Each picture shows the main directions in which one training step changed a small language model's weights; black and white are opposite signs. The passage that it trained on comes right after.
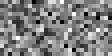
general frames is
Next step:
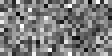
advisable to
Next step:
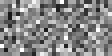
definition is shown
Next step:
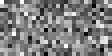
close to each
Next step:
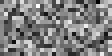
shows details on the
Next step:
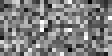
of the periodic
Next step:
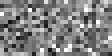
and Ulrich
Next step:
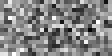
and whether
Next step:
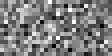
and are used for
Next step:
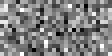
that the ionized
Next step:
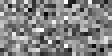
generalisation to
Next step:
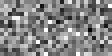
with each other. The
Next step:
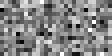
information model could handle
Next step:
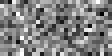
processed further by the
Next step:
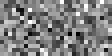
each quadrant
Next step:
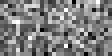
density is directly related
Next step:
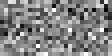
relationship is observed between
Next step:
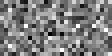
forward and
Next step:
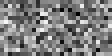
test scores or
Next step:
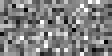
which the number of
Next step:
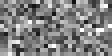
inversion problem can
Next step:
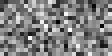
can always find
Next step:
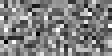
The breaker
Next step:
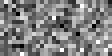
for baryons with
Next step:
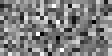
because of their strong
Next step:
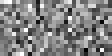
was expanded and
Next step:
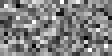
curriculum in
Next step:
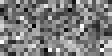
voice. It
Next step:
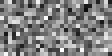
agreement with
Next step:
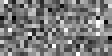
of Automated
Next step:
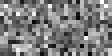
in displaying
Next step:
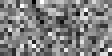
box length
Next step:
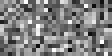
physical plaque on
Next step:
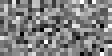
our case, since the
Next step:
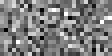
should be noted that
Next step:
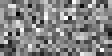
suggest that,
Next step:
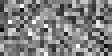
the Maxwell
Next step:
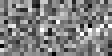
their observation would be
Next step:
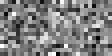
They correspond to
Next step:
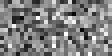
physics in the
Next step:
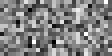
and slightly
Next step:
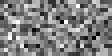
density values without and with
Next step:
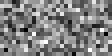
Such measurements were
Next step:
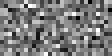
do not obey the
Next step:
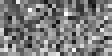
can store the
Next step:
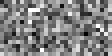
the twist rate
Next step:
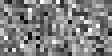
entertainment or
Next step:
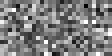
medium band
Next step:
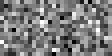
of the ISM
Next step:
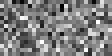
risk factors for
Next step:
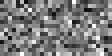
tolerate higher
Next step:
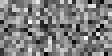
more general description
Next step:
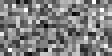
the evolution,
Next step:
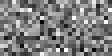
determined values of
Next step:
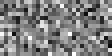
the list of the
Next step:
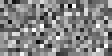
all numbers
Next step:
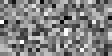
system⁵. The
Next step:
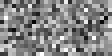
Combining the
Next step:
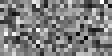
following relation between the
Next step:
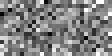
disruption of
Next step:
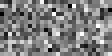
all children
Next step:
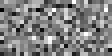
possibility to
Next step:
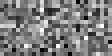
to be the particle
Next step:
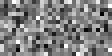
at all. As the
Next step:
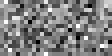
systems interact with each
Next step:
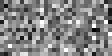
of the node
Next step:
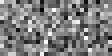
be affected if
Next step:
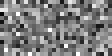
Table 2 The
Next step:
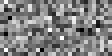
the profile and
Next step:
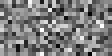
the supermatrix by
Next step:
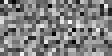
Code. The
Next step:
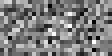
generated using the same
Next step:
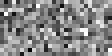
The predictions are
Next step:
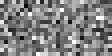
Resolution Infrared
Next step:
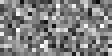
--- magnetic
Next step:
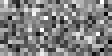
the spherical
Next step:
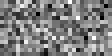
surrounding the
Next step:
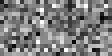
of service that
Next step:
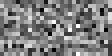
on updating its
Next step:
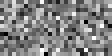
of the extended
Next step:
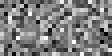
provides information about the
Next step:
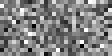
point components generate
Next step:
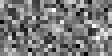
proper nouns.
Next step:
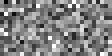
The findings
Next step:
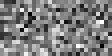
of gelatine
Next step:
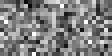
representation shared by
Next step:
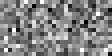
directly with this
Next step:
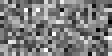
oven the ratio
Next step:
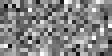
a positive value is
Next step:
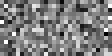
art, and
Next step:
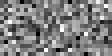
It is tempting
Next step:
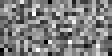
the weight of the
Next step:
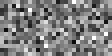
an individual system in the
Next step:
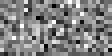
stardust. The
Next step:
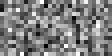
the most sensitive
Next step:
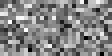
decay problem due to
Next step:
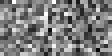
are at $\log
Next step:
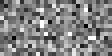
of less than
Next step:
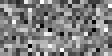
assessment and
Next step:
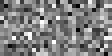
of groups according
